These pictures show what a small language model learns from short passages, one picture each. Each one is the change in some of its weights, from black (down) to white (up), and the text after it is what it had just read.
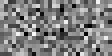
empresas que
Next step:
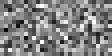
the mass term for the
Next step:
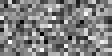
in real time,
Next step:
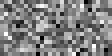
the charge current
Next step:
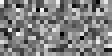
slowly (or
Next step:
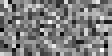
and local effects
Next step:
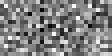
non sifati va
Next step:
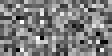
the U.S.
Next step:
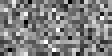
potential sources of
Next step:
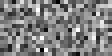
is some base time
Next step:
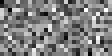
close to the
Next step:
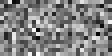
at the growth
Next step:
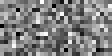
model overcomes the
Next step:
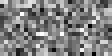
the properties of
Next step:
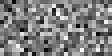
energy densities are
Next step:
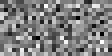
than other compared
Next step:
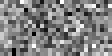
or nonmetricity
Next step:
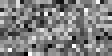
controllers for
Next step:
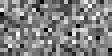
columns correspond to
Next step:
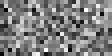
zal het
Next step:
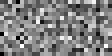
as Taylor
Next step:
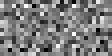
criando as
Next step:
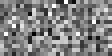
as bodies of
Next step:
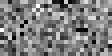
signal size is
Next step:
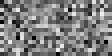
of our analysis is the
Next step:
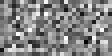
can be obtained.
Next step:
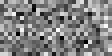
kursi va
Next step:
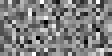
et Jones,
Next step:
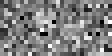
} {\large
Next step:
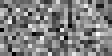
$q$ be a
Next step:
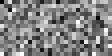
is the L1
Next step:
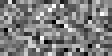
we study in more
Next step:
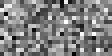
locations of the
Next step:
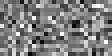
the basic
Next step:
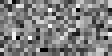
sound as a
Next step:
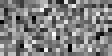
associated with
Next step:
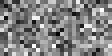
with the electron
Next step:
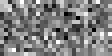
also considered sex
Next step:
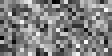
any size.
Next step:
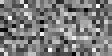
\): phase
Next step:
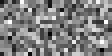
BOSS in each
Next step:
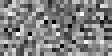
się z
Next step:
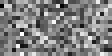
study the entire
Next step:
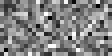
de la petite
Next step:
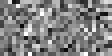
das condições de
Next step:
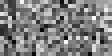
trough in an
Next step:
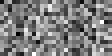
to the resulting
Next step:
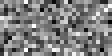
we did not
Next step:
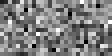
SW for the
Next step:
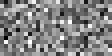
extended: a
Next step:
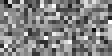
propose an
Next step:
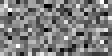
are designed to
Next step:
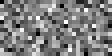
that $\theta = a
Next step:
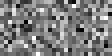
occurs constantly
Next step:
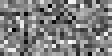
cuenta con
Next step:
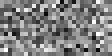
cel Mare”
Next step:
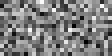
who had
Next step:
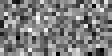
la santé et
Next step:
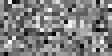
con el derecho
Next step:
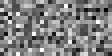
yielding a
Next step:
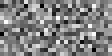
вуза и
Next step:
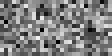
inhoud van die
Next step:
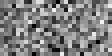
is violated
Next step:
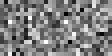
To perform this
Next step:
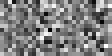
contribute to
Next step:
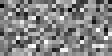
LDA berarti
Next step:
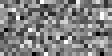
Fecha de
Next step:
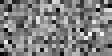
to market and
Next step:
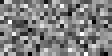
between individual
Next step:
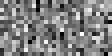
systematic differences
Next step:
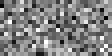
With the assumption
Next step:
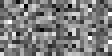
4a shows the
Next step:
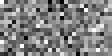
light. We
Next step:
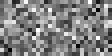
— Life
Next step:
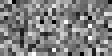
states reproduce
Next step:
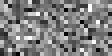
\cdot z \cdot
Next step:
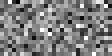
na compreensão
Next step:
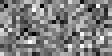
у стані
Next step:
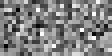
right in the
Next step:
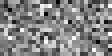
We will take
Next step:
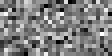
differs by
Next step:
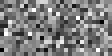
- test.
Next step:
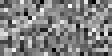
Forma: Bir
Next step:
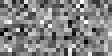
и анализа
